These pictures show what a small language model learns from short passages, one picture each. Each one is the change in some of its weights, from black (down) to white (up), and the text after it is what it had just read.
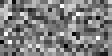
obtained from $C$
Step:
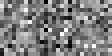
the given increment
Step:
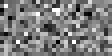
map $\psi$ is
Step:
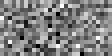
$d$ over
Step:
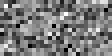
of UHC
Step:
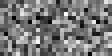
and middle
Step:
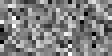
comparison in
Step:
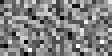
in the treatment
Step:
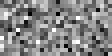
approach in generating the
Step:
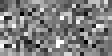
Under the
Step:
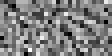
and treatment
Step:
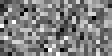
the CNT
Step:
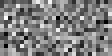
However, the
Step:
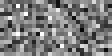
is complete at a
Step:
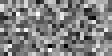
individuals from the
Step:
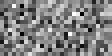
the network).
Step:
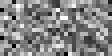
qualité et
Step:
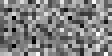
continue this
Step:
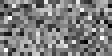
osti va
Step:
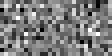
this section show that one
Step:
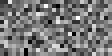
person is not
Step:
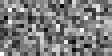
quantity of
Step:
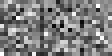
suggest that
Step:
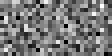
issues: -
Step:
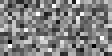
hours 5
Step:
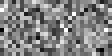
definition is as
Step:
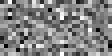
then the results obtained in
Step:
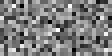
the construction of
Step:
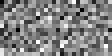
dafür die
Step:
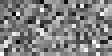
Transformations at
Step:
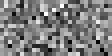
$b$ satisfies
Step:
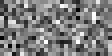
the larger
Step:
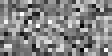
los obreros
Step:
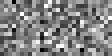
simple form as follows
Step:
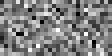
in the remaining
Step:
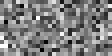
the following integration by
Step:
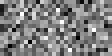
method. Figures
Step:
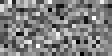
from the soil
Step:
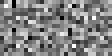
by the use of standard
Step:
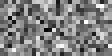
size distribution
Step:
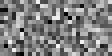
a cycle
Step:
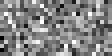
make a request
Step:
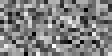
mención que la
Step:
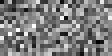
therefore also chose
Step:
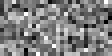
relevant and
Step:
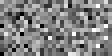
however, a
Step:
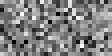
process. Tasks
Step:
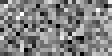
not homotopy
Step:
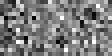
activity during
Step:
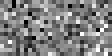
findings of this study
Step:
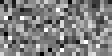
The state exists to
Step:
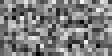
the upside
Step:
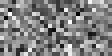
the Earth's
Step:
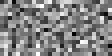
when applying the
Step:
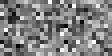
*Manual do
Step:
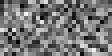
area remains
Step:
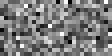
but these constructs
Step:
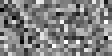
minima of
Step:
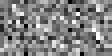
la comunidad,
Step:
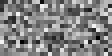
to calculate
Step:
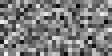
cooling performance
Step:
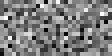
To increase
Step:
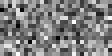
punto de
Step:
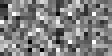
integer solution for
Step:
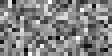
as potential solutions
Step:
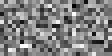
the analog of
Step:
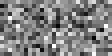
mobile app
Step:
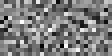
and physiology
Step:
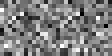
sample sizes
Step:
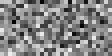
one may consider the
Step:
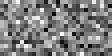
is equal to $
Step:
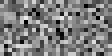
research growth on
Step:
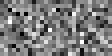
respon cemas
